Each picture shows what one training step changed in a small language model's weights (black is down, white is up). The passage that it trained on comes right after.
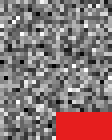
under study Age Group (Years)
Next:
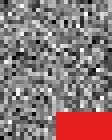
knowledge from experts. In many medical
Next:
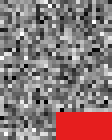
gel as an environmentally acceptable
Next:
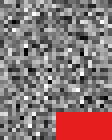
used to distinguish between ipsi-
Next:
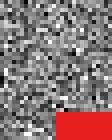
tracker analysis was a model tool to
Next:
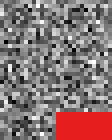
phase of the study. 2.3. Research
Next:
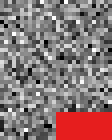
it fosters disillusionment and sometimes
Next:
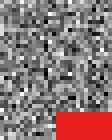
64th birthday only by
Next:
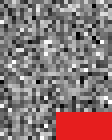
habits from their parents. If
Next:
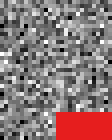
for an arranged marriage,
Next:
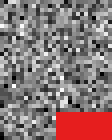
dataset (Benita, 2024),
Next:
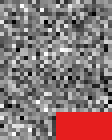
small $L/R$. Note that after we
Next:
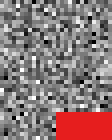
job; - offers the evaluator defined
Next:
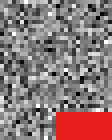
the inversion are also configurable.
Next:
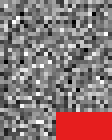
of DFnT matrices is
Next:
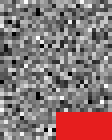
by the terms of global development,
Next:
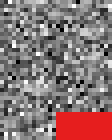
and the comments and suggestions of the
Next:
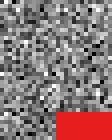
and $4$-outcome POVMs
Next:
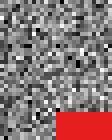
} \endinsert In the tests
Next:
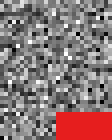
than the equilibrium distance. The
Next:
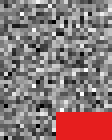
experts to read and understand.
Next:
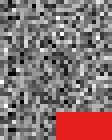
with a range of 21-76
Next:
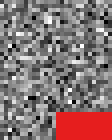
show the usefulness of the suggested
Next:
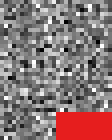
C.O.D. is supported by
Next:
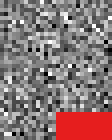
this paper, we have used role model - one
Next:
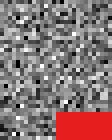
for the industrial internet of things
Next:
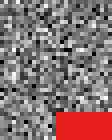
activity that may lead to a compromised
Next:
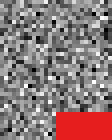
behavior. The second is to allow the model to be
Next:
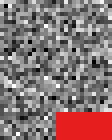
agricultural producers in the system of their
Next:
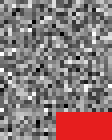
quickly both at national and European
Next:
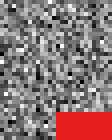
Hui Zhang^a, Jun
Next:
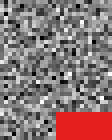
of acting. What this picture
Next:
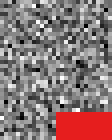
two main advantages compared to the original
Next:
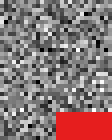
have risen in Jordan given
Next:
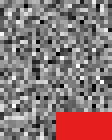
constants of Hastelloy X at
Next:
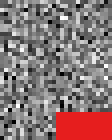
are then resolved through the effective interest based
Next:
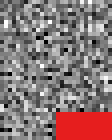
across soil types are substantially
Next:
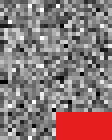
\xi\\ \hspace{8mm}{\text
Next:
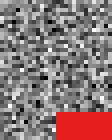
and X-rays to date.
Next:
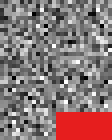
Sensor The QTF was coupled
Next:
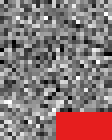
no opportunity to examine the main
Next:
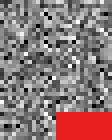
four different IoT botnet
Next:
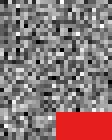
increasing all aspects of achievement
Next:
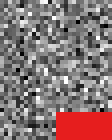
SUMMARY This document
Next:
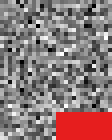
is guaranteed by special
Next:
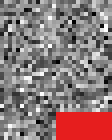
ordering has a significant influence on the
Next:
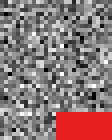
and blending separately at the source
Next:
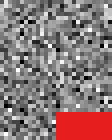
scalar field, the quantum fluctuations
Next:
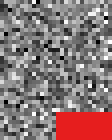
us gain in-depth insights
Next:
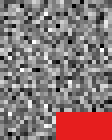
aspects of epilepsy,
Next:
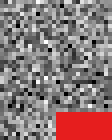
and interface traps. It is worth
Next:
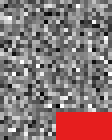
morbidity and mortality between these
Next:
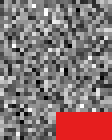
## 2. Quiescent
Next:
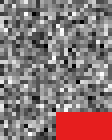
following we write $\tau$ instead
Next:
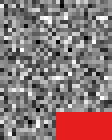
its openness to dialogue and
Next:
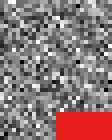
URBAN FORM
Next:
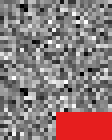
the main queuing model terms and their
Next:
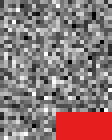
form factor and large FOV. The imaging
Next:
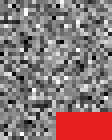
this context, the focusing cut off
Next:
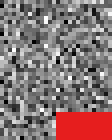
imaging experiment. We also thank
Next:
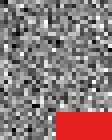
hydrogen and oxygen
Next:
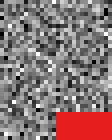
cytokines, immune
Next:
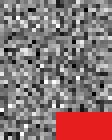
associated risk factors that provided first
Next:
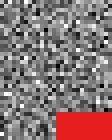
the oxygen evolution reaction on
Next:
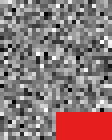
degree. PAL2V offers
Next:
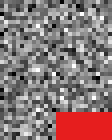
such as rutin and catechol.
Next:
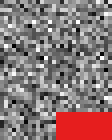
the full dataset, 565 meaning
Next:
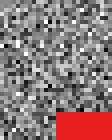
Aceclofenac (ACE),
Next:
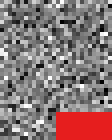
Russell communicated that the
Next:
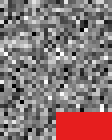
shows the presence of an unpaired
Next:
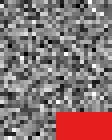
\rho). \end{equation} Then from
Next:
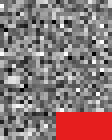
come one after another. At this
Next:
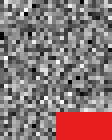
always been essential criteria
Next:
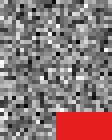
situation in quite the wrong
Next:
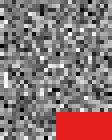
11 7. Infrastructure
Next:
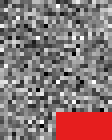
Design inner surface temperature(C)
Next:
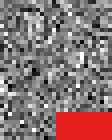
spin-flip symmetries only the
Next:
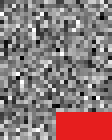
ResNet18 has an ACC of
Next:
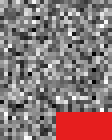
field, Nuovo Cim. B.,
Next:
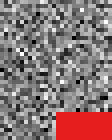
may be faster. We propose the use
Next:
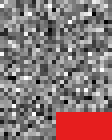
curve. This reflects the fact, that
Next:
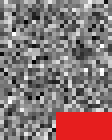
European psychiatrists
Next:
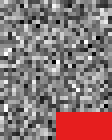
for almost two-thirds of the
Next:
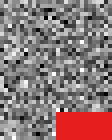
In some range of $r_+$ the
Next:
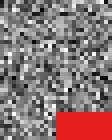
to the gross domestic product of the
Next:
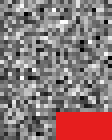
and don'ts of their people
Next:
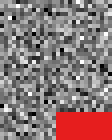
the initial mass function, the adopted
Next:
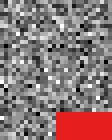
water is divided into four classes
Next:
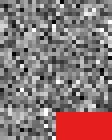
patients with cirrhosis.
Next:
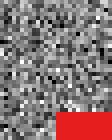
next time and you try not even
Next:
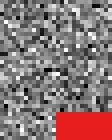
hinder learners' motivation
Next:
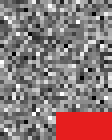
the antioxidant potency of
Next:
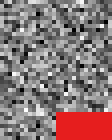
through the potential barrier is small). This
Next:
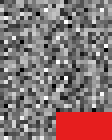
as it can be obtained using, for example, the
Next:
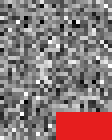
requirements, the processor only has cache
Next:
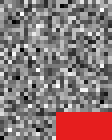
us to predict the TCP connections
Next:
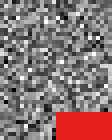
The current recommended clinical
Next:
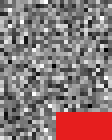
four transfer learning scenarios to
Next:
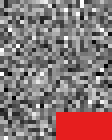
deep reinforced learning methods. The
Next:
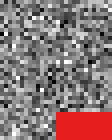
years have seen a growing interest in
